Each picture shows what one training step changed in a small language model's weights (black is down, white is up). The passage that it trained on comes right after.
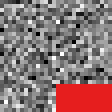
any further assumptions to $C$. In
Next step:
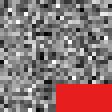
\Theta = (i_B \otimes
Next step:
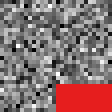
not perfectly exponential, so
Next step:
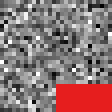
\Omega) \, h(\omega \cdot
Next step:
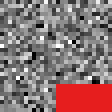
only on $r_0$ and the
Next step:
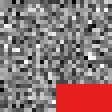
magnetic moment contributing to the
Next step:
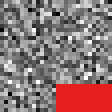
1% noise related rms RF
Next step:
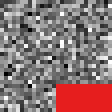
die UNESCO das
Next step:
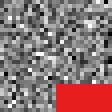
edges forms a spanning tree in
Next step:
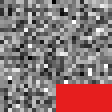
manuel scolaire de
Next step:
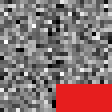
chet el grantlari,
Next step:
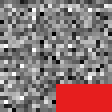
что КПРФ и
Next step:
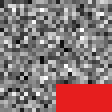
the introduction, it suffices to
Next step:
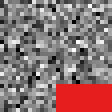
or the power-set operation,
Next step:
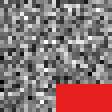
the greatest interest, tended
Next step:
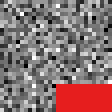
$3600$ equidistant
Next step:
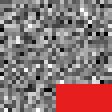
flexibility, sports
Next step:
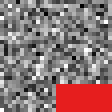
analysis. In this paper we have shown how
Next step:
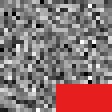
in recent years of market for the
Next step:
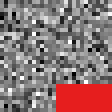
in terms of their point forecast
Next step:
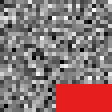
to the nominal minimum-variance
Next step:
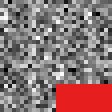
COVID-19 у
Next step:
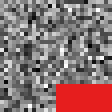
the infimum is attained within the
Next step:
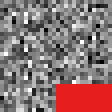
\end{equation} \noindent where
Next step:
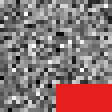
spontaneous ....
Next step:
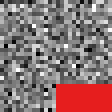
complete representations allow one to express quantum
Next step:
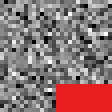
M.², Pavlenko
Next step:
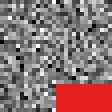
to average over random fluctuations.}
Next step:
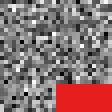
this discrepancy, we performed
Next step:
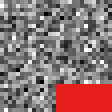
equality $v = v_\alpha =
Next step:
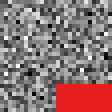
nonuniform separation. From
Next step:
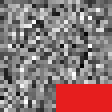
to (\ref{artmin0}) is
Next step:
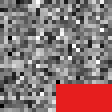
non-temporal} shows the
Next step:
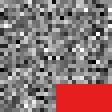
$A$-число с
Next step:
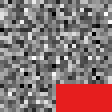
for Fock's model contributes to
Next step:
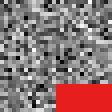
Despite the hierarchical
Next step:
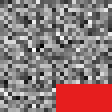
LOS ODS EN LAS
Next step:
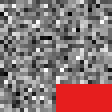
yanaşma təqdim
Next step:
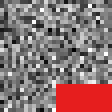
in the range of $2$ to
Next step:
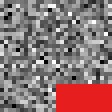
Andrusov 93
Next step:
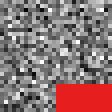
the neutrino beam with the
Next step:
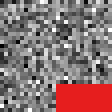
either $X$ is itself a
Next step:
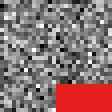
and key lessons learnt for
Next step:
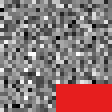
hodisalarga baho
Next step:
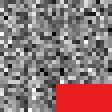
JSPS (I. D.)
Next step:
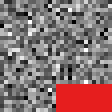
8. Vasilieva
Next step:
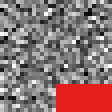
abordar essa temática com
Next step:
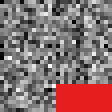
segundo consta, no final
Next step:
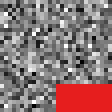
implications is reversible;
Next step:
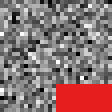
identidade dos sujeitos
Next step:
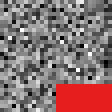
dil öğretimini
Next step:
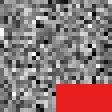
grid size $\Delta x =
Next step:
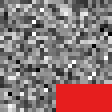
in the FFTs in Fig.
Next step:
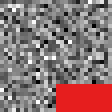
Fig. 2(b) which
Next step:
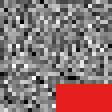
modulus for $\Gamma(3)$,
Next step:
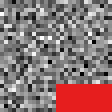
past behavior and the nutritional
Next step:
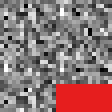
BPMSG AHP
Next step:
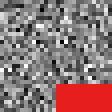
on (Left) force
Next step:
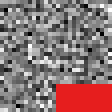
latinismos são todos
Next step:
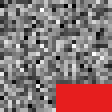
is the body force,
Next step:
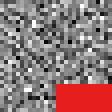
Mathematics}, Vol.
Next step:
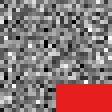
spin-gap systems. This has been
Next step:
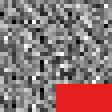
cases :\\ \noindent{\bf
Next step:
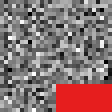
borishimiz zarur.
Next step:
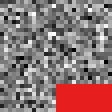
KB equations and then derive the
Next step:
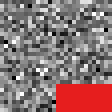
lowest two bands account for
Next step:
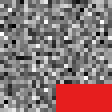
and the Jordan triple product
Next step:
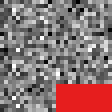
$\beta_r$ parameters and the
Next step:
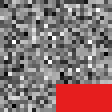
the non-metricity scalars are equivalent
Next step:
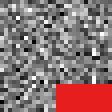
operator $_{\Z}T:\Z
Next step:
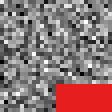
het live web. Het
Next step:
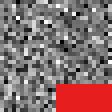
functions as well as considered the features of
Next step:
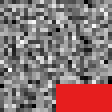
these, Biquard,
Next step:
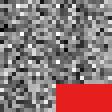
tratamiento de inclusión de
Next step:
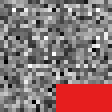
the mass difference $\Delta M$ defined by
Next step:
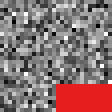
\end{align} where we have defined
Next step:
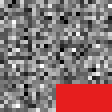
the mass of deuterium is
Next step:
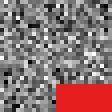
enhanced} while spin polarization in
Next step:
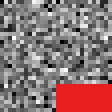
despite of three-fold
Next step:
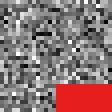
\label{r} On retient
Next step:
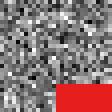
DC-only region used to
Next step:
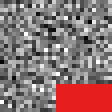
state to the intermediate state. The
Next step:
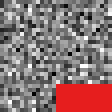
search for bibliographical
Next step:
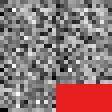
largement 50%. La dimension 1 se
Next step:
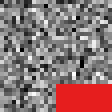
manuscript is completely different.
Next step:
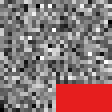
biomedical retrieval under
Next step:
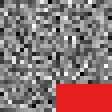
oriented graph, we only need to consider
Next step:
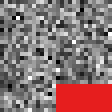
of $\mu$ values is presented in the
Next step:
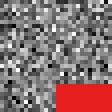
be expected to improve our understanding
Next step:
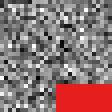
the introduction that for every covering
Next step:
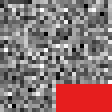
the maximum of the cross section around
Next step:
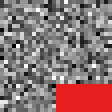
of diverse voices accepted
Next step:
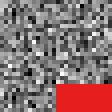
tushunchasi va
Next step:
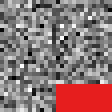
\text{ } \newline
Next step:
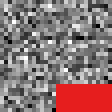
\xDf \mbox{or}
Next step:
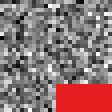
були доведені
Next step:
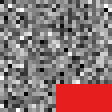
US physicians and other
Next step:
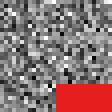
enhancement has been found to be
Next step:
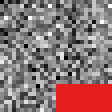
sensitivity of current probes.
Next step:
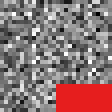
Si Marion semble
